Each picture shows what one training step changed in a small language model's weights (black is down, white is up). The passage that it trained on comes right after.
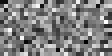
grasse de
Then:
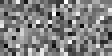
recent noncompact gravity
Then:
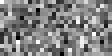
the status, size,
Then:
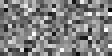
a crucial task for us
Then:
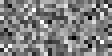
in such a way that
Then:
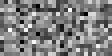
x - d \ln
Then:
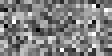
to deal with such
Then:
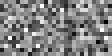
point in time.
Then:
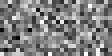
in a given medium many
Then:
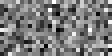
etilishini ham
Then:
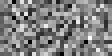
the head of the
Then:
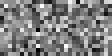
показує, що
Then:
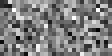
which has a more complex
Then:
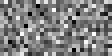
indicators of the
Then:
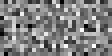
Science'. It
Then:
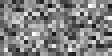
tolerance that
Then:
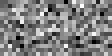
are numerous, their
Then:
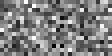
their behaviours and
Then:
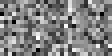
Sciences, Abia State
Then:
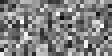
the temporal cycle which
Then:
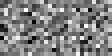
Average Total
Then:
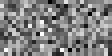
introduced this concept in 2002
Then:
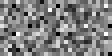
on unseen
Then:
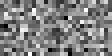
mass reservoir from
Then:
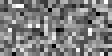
eV), consistent with
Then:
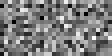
same relative frequency of
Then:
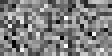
the synthesis of chemical
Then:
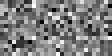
two predator species
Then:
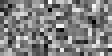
fine arts
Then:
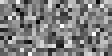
tienen como
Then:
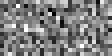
این قالب
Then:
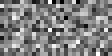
in Navoi
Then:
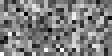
in the canonical
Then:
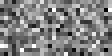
slopes of the
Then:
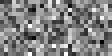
Sciences Corp 5 11
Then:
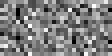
reduction effects issues -
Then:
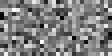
cases rather plausible
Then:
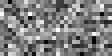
and emotional experience,
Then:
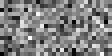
for the global halal
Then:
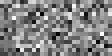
is not a constant but
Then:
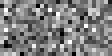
This catalyst
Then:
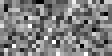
estão divididos
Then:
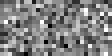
interactions when no validation
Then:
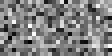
banks met the
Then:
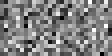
a empresa se
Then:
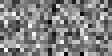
in a Taylor
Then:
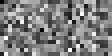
the total runtime of
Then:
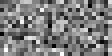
the hybridization between
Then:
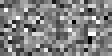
Genocide. The
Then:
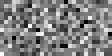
solares, com base
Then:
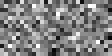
cancer in
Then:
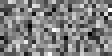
done by editing
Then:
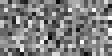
are barely visible
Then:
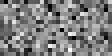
bo'lsin —
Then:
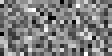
of a constant increase in
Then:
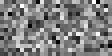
is smaller than that of
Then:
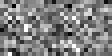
standard on the physical structure
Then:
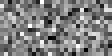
that includes mappings
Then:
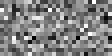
table II below. Table
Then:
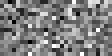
Tanto como para la
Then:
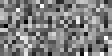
the time shifted
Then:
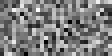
idea of obtaining relative
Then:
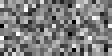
of the pupils
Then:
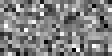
choice arguments in the
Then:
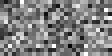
and et al studied impact
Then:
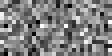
induced from the
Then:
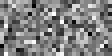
to give tight constraints
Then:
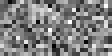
turizm din
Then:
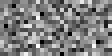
two or more different chemical
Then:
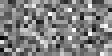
foram extraídos
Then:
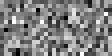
$m$ here is
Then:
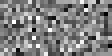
negative for the reason that
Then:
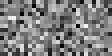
the tangential stress
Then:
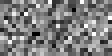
control groups No exclusion
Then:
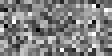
to deal with the
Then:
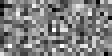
equation can be written
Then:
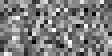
políticas ambientais ao
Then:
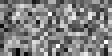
$Q$ is the
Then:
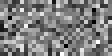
the violin plot,
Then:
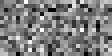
تحلیل و
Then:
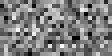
substantial differences across
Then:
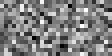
observational data has
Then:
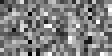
Road Safety
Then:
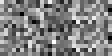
is based on the
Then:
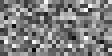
area and ground coverage
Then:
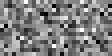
by different aspects and
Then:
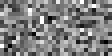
positive predictive value,
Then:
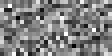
than had previously been
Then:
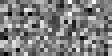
We begin with the
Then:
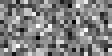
of the major areas where
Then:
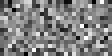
de valorisation
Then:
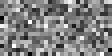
новаторство і
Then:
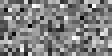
the right. Due
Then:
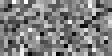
reviews of the limited
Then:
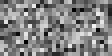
excitons [data not
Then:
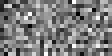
positivo y no
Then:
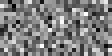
threading the
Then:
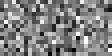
shows the change in
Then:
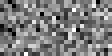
iqtisodiyotning ustivor
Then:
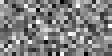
of exercise and a
